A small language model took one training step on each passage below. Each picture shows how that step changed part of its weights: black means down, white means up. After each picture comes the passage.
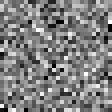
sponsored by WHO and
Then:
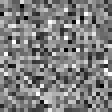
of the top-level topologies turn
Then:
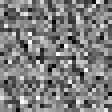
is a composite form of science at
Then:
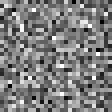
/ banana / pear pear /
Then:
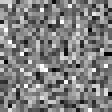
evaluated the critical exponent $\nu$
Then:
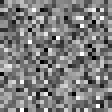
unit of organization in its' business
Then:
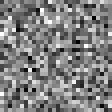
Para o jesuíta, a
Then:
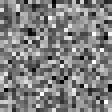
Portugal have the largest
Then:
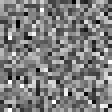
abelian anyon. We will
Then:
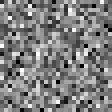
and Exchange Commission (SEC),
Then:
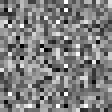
galaxies. On the other hand, its
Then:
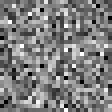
Myr lifetime of the stars driving
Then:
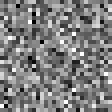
F. J., Wallace, J.
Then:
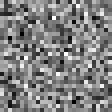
the current position in the score. As the
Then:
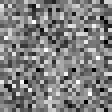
field-effect transistors
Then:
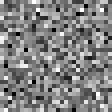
il contratto è sospeso
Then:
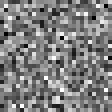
etc. \end{array}
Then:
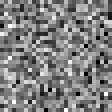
dedicated measurement methodology able to
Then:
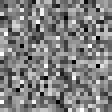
Buyuk ipak yo'li
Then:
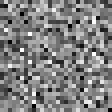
shown with the top-layer oxygen
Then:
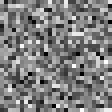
following equations: $$E_x =
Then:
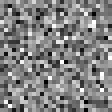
resolution Beyond aligning MSP with
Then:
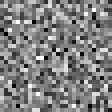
a factor 2--3 higher than that observed in
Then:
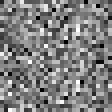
slight drift of galaxies in one
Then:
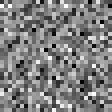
grass carp were supplied by a
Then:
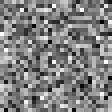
lista con todos los
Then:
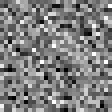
Poverty // Challenge.
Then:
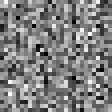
expressed as the ratio between the density of the
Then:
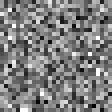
describing rehabilitation delivery
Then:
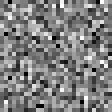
from the nearby known SNRs
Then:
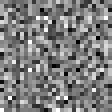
as a process of arranging things
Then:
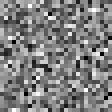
than one type of product or program. f.
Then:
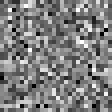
that also at $\beta > 0$ the values
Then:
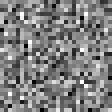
from the force), the positions of
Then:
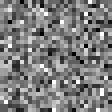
idea, a set of testing devices
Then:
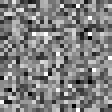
takliflar beriladi.
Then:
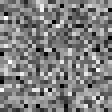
It sets out the main objectives,
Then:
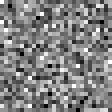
коли на тіло діє
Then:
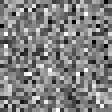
for the time-dependent condensate
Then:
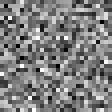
Factibles no es posible,
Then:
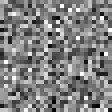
Discusión y Conclusión
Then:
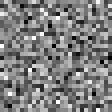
als in het verleden,
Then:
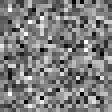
its initial stage is shown, that is, at
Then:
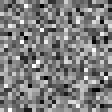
large black spot at base of
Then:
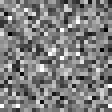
of PChT, the consequences of
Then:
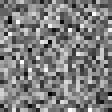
the plaster constituted of water and
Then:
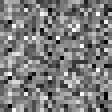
leadership, and communication skills,
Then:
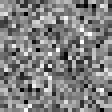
signed-rank test p-value
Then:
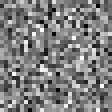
matrix representation of the Hamiltonian operator
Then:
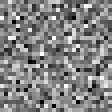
Norxo'jayev F.
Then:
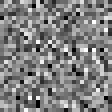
eliminate the reliance on rules
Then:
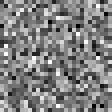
the entropy corresponding to condensate without
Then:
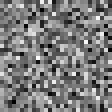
utilization, service adequacy as
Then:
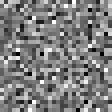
года после начала
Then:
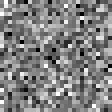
orden de lo empírico.
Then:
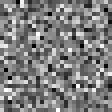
was made, they could look back on the
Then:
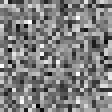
better live for all. 4.0
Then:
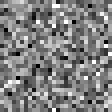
a useless channel during collisions,
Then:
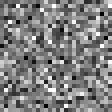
unmittelbare O_2
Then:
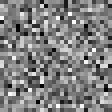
Gautam¹, Shailja
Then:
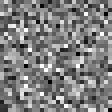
knowledge of the condition under which the LV
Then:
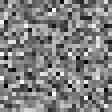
evolution. *Resour. Conserv.
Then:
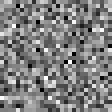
berupa kelas cukup
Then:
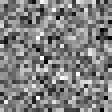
candidate until at least one weight
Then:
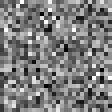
left buttock with no sign of
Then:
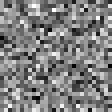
items after remove Motivation
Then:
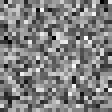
rather than elastic modulus ratio, as
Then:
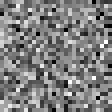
Stulginskis University,
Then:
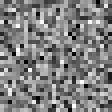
de Paris Buffon str.,
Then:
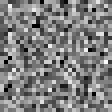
может быть разрешена
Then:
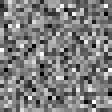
company's services repeatedly.
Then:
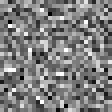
Furthermore, the result also point out that they
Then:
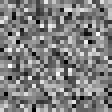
Ajello, Diego
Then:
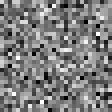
qiyoslab, ularning
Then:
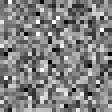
sucursales de Correos de
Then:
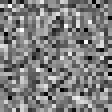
"Causes and management of stress at
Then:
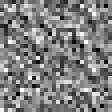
is the conditional probability that a given person will
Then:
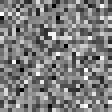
para analisar internamente o que pode
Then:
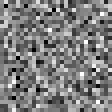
in 1980s phacomorphic
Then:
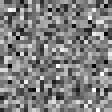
village mondial, Paris,
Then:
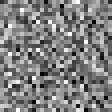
two Gaussians and two skewed
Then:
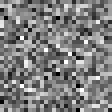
silicon solar cell with the change
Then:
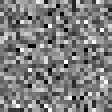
ground state has zero magnetization.
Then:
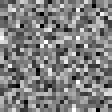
{\it letter} is the following:
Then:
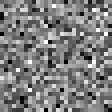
two-sample t-test on
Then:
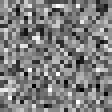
by this population, despite efforts
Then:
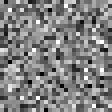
a cotton field to be killed
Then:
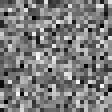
системе, которая
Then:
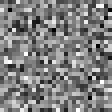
якості договірної
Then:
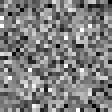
Galilei frame in which the total momentum
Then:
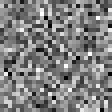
issue, the \textit{softmax
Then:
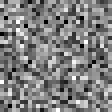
by the pilot version of the scale -
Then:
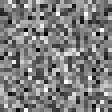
still equally popular in different countries of
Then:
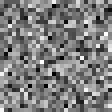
It has been possible to verify the
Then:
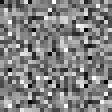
{\bibfield {journal} {\bibinfo {journal}
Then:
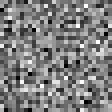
model to obtain next fine model's design
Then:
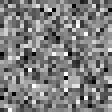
percentages of students classified as low
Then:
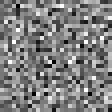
to explain various high-velocity
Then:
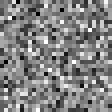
aumento do risco de TEV
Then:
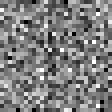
ishlar organlari faoliyatini
